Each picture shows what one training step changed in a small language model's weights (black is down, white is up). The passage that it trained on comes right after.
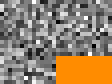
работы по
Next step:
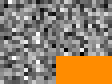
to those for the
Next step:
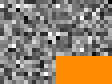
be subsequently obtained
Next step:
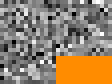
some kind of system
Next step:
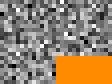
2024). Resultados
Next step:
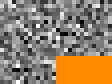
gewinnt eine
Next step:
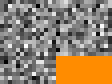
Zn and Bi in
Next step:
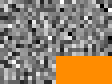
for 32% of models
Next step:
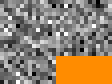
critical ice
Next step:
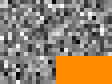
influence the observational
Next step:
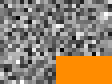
Since Salaris et
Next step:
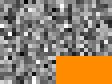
and is under much
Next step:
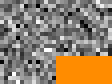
so dass sie
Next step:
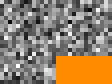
to distinguish between
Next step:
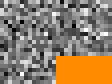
that encourage
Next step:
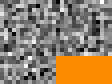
or corrected
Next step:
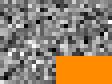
spinors calculated within
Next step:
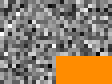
ahamiyati va
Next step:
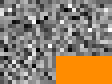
if 26 applicable
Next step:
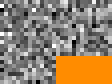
types of topological
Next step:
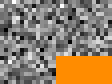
post collision
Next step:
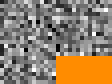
\msig\ relation
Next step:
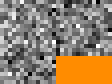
carried out:
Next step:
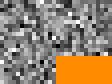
of the depressive
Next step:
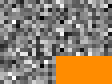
from CEIMC
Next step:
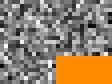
of inertial motions
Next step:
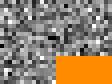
turma, e em
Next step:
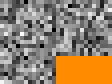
is the combination of
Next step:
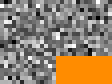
mi papá.
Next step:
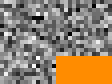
projection operator
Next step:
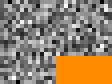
nazorat va
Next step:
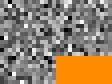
by density currents
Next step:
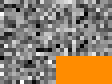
[11]. The performance of
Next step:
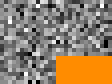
the top right.
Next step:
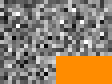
equal status that
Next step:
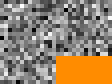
in particular Noam
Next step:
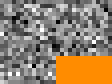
while there are four
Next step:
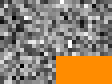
labor cost.
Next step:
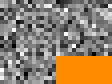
on CTEQ
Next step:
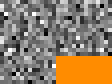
факта и
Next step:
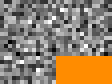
proves to be a
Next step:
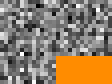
steady state heating
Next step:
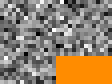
candidate found in
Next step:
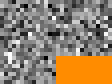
ishlash va
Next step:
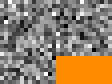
is only marginal.
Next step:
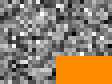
can be derived from
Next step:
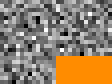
которые не
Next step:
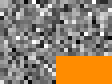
number overview of the
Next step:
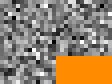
In this process we had
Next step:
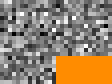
in small $\Theta$.
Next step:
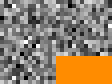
a challenge.
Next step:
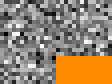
present an efficient
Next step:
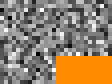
with clean water.
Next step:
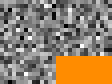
TT, EE and
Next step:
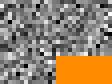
induced by any
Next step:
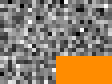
(gross domestic
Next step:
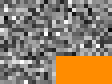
the subsequent
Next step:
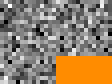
the left: Rate
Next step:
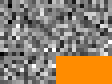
affected by the
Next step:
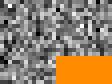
class:} the absence
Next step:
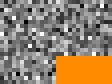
the English
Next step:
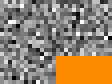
estipulan que
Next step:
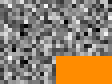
Up} button in
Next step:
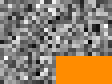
of freedoms
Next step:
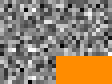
defined at the particle
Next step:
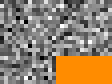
functionarissen van de
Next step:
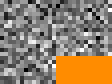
present them elsewhere
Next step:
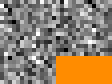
generación de valor en
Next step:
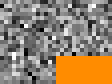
. When Condition
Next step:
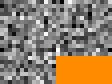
$\gamma$ factor).
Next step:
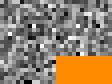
frequency. This steers
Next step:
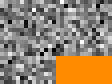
e função do
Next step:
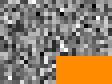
this is not so much
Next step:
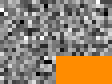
их планы
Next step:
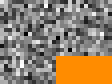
the presence of an
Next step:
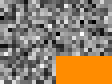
of which are suppressed
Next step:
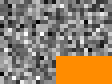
relacionados à
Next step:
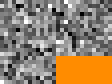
seasoning is
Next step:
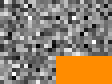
have shown an upward
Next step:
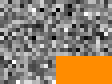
length,'' or
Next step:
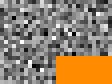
as well as on the
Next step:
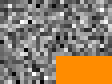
Ollivier I,
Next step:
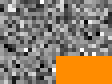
are only available for
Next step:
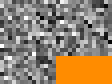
The distribution resulting from
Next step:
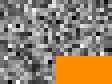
T, Scheinin
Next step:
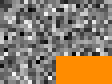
hero is involved
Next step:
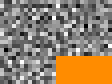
*World Data
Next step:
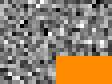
reduces the blood
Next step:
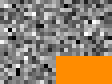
initial values of the
